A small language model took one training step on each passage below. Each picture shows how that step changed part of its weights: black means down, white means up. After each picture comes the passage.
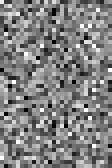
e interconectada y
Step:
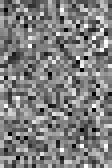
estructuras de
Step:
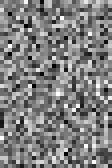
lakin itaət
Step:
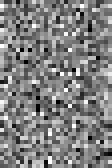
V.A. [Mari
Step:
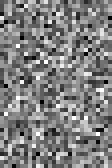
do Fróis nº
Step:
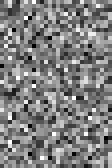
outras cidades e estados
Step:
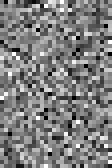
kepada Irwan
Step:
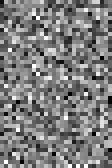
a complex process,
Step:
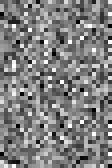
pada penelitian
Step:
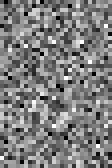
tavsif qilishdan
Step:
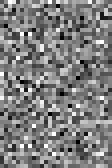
и промышленной
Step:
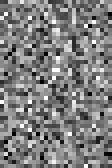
- "questions": A
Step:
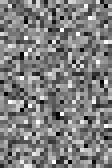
работа, дала
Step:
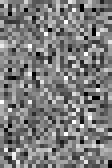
Shundan Nukusda
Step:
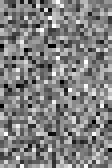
essencial que a
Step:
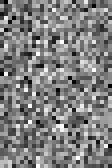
6 Mt anuales a
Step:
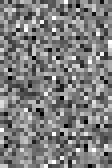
uchun bu ilovalardan
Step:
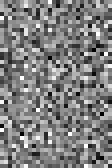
Махала. -
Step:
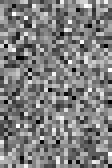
worden op een
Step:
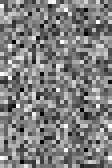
Wonder where
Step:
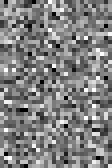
de la concentrare
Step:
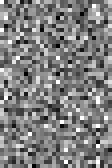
se requiere de
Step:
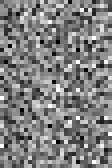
Kegiatan Dalam
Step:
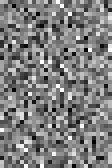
publications that are
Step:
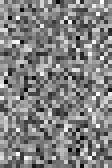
económica, lo
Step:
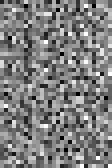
qarorlar qabul
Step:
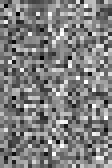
de la libertad
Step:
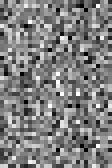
i koji može
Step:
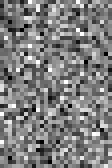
El alcance fue
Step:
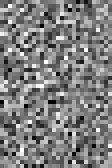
12 months. No
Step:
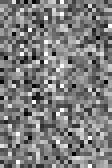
va qurilish instituti
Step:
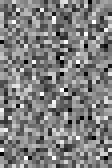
joy binolarining
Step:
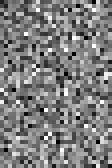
hominem ex iure
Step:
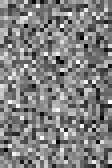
holda yozilgan
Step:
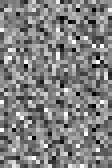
últimos momentos
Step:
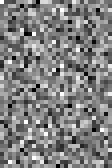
струй состав
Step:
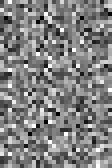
– Toshkent:
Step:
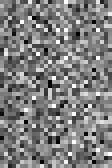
и важности их
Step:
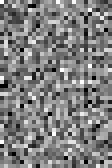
під час оргазму
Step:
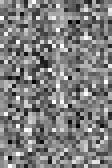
y mucho más es lo que
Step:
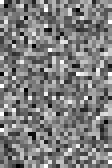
di Kalimantan
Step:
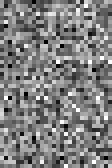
de remuneração e
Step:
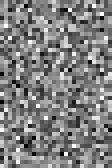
capitale pour ces
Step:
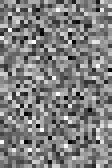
distribués. Cette
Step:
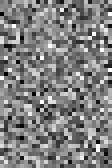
bien informada sobre los
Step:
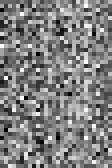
el mundo muerta
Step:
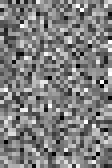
sanalar edi.
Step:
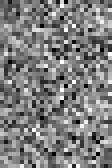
sostenibles, entre
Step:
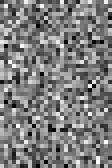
digital sehingga
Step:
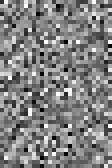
diteliti lebih
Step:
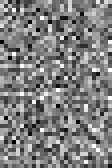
estar determinada por
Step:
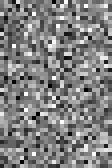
действий и
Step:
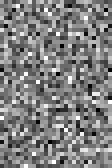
и безопасного
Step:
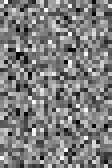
maximizar la
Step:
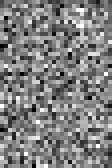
altern identific predito
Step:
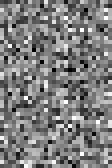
объектнинг бир ва
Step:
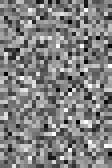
к ним, а
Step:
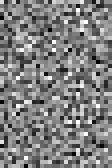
متوالية مع
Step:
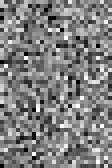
: fonctions et
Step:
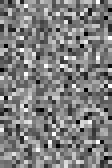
людства, а
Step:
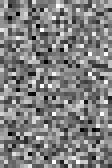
gerentes de las empresas
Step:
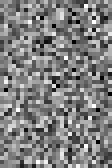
most labile and
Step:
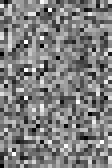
(Chete T.,
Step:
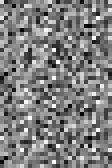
ما إذا
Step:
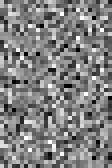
контексте как
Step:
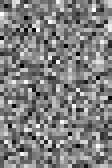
periódica dos
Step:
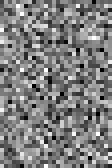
sonra Hatay'dan
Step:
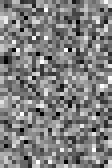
shuni aytishim
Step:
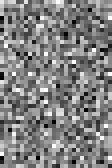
com as cautelas
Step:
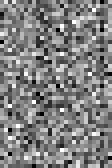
y el perejil.
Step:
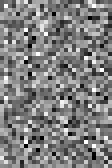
ce nu necesită
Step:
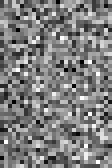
Suisse sauf dans
